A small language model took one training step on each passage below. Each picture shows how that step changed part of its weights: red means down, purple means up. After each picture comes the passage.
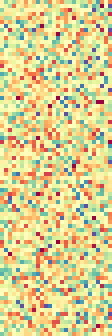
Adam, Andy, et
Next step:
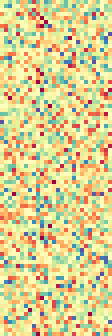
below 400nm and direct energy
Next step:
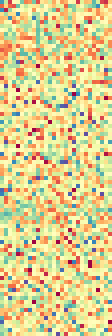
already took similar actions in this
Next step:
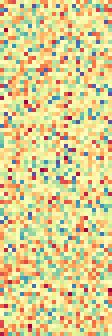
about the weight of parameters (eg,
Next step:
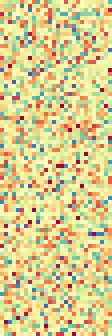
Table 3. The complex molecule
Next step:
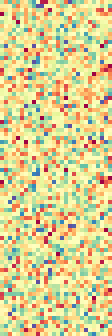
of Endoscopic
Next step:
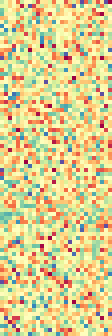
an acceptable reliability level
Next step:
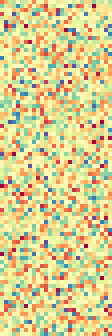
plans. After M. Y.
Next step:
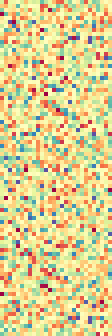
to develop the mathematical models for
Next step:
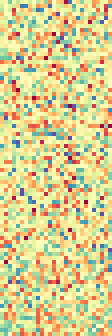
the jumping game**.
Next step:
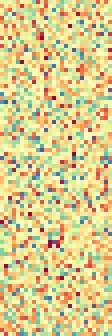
Table 6 shows distribution of patients by disease
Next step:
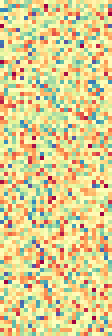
subsidence of all local symptoms of
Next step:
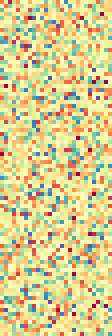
realities of teaching Indonesian
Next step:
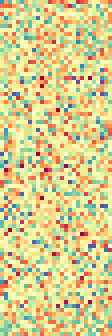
the subjects of accounting, the
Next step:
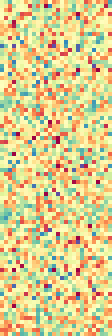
Introduction. The control over
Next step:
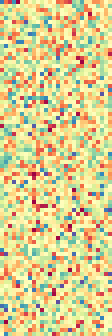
profitability results as a sign of
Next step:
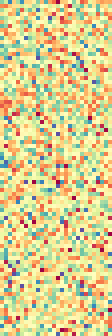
the environmental protection and particularly the public care
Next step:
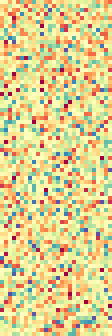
alteration [5, 8].
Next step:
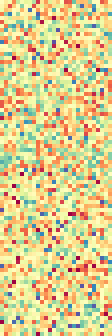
several material transformation steps have been
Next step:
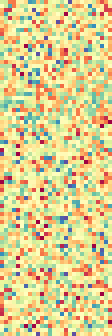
it is more likely for a quantum
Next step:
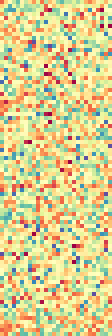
found in other organs like
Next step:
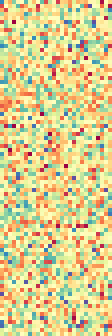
incurs substantial computational
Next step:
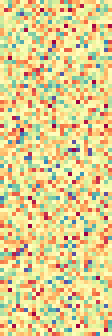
allowed to occur medially
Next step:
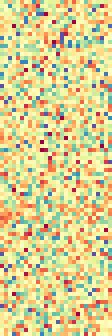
way sound is conceived. In
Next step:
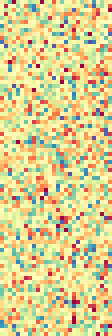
different selectivity to different phenolics
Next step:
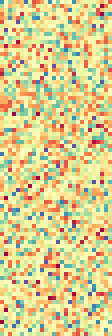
observational studies have found higher blood
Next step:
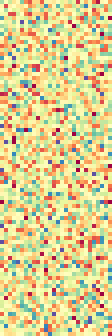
separate files the discordant
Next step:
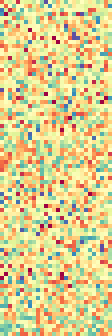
the authors have consented to
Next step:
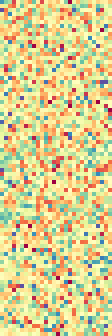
an arbitration sequence which
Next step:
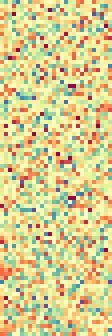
microstructural images. Julio
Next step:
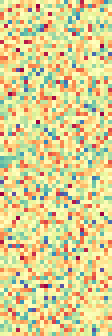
those of MIREX. For
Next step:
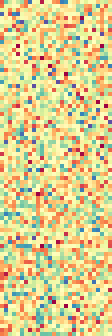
family businesses for the economy of
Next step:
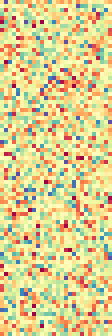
1973 in major cities of
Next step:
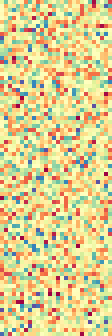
using its secret key. It
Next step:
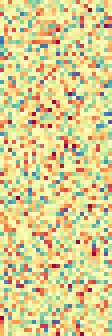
of CSR to the added value
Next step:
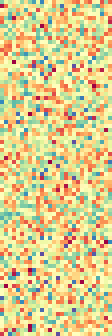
well as the importance of considering the
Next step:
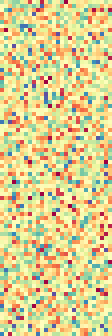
group was defined based on participant's
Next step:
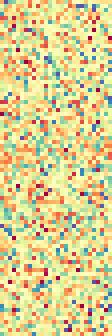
1989). According to Harahap
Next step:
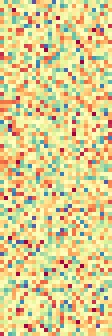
policy is taken thereafter. If
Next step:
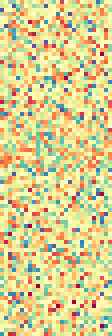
certain regions of Albania.
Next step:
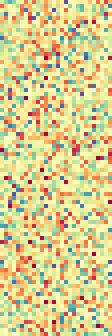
Jenson HB;
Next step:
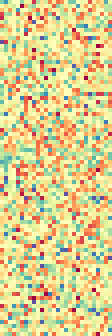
PMA+PVPr and
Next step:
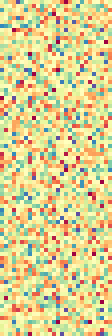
no basic rights as human
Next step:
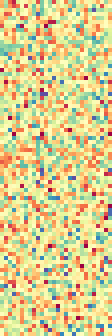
handled through summary
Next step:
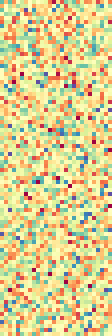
in Chennai. Many
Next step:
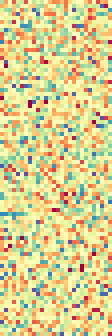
by a large number of authors through their
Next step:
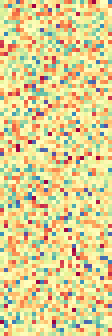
dominating sets in
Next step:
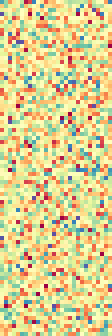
Z. An intrauterine
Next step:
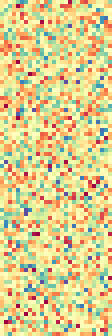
33 and the DB) has
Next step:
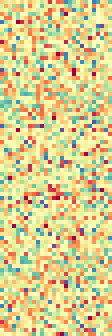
Local Energy System in Simris
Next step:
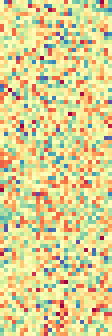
pharmaceutical industries,
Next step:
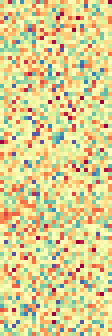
listed were rated as
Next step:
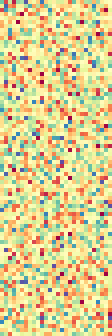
Sandwich panels were
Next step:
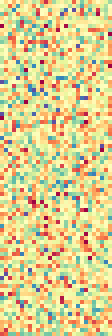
signature of the mechanics of
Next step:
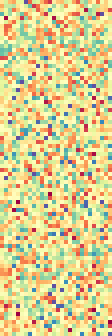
gingival contour after treatment,
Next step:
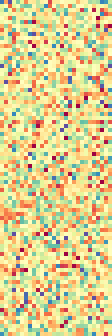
might want to grab each
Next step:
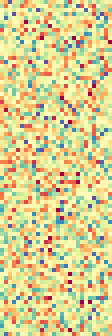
terms indecl nominal
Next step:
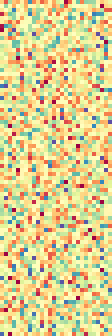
between sports activity frequency with
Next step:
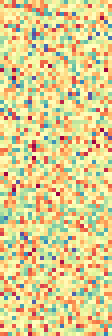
to understand the origins of
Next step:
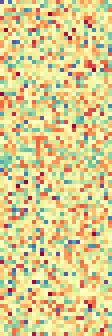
OCB refers to
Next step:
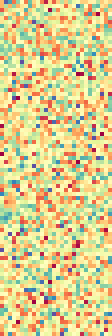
Most modern developers and
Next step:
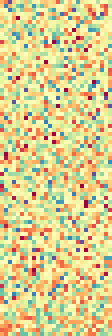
case of esters, hydrolytic
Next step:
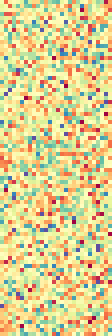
Uzbekistan” was
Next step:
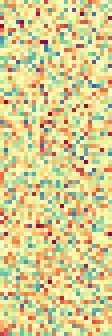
and curvature of the
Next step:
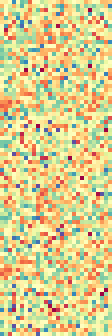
on traditional forecasting approaches is
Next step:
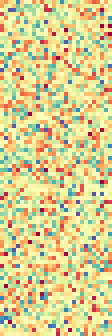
Plans can be found on the
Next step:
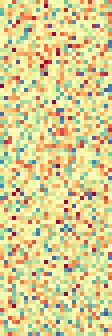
the dataset (roughly 7,000
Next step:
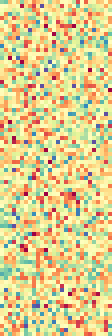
APPROVED BY
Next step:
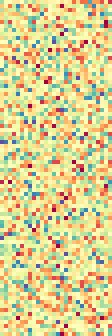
and as such no group project was
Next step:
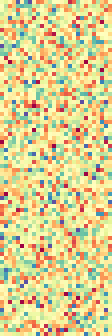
Law essay professionals,
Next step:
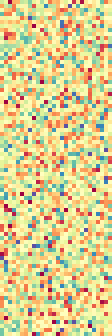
0.74 Use a variety of
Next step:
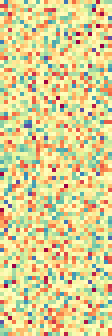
partial shading problems, this
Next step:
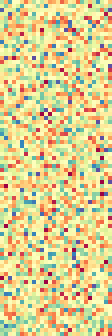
line areas like Mbube in
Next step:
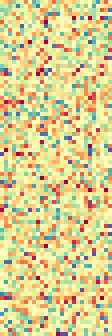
Conceptualization: Polina
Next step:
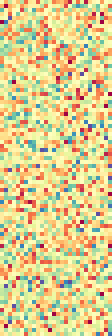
conflict resolution abilities among
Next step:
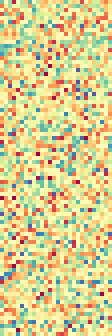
such as those of educational, cultural or
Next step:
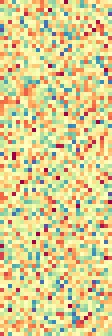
academic book presses. While they
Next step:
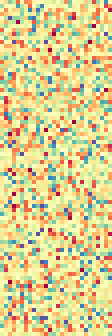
new vocabulary
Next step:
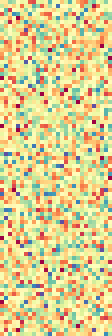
20.35 per cent during the given
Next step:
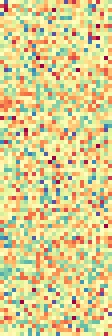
paper will present biaxial
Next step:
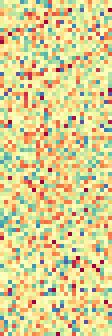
and Chimamanda
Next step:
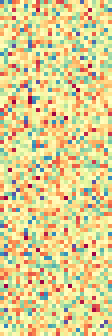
in Germany can be found in Section
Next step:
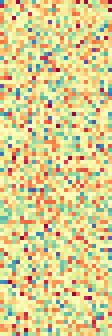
lymphoma. Furthermore, a
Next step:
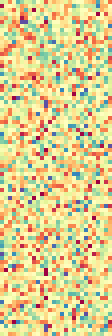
safety, harmony, and
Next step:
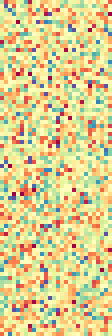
before entering the Pump Pump
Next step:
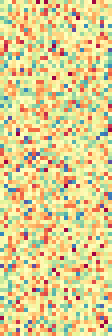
The solution is initially set in
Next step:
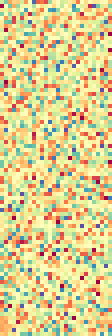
solution of equation (6)
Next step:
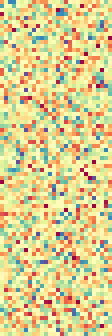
Prof. Dr.
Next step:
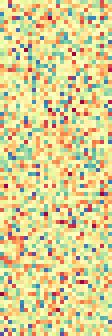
in the atomic sense like
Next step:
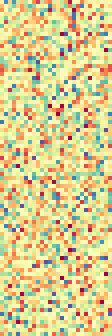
and authentic contexts,
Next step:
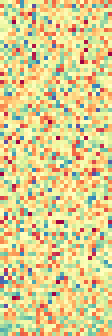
input from the CDC team,
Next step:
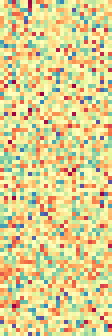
renewable energy like wood
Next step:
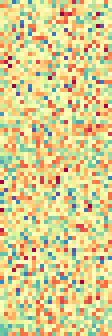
Client stations of the
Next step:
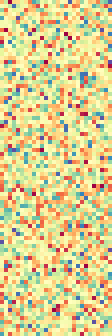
of Seoul at a glance
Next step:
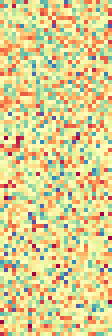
for instance [2] using dried
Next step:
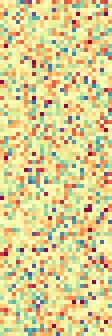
present research work does not contain any
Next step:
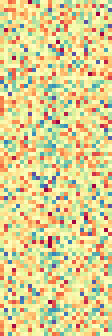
trained instructors.
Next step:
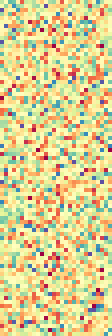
Tirana. Albania
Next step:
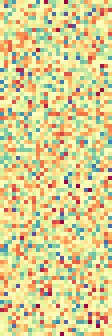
the project life-cycle,
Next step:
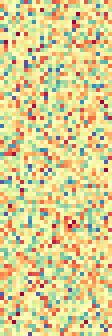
present paper attempts to
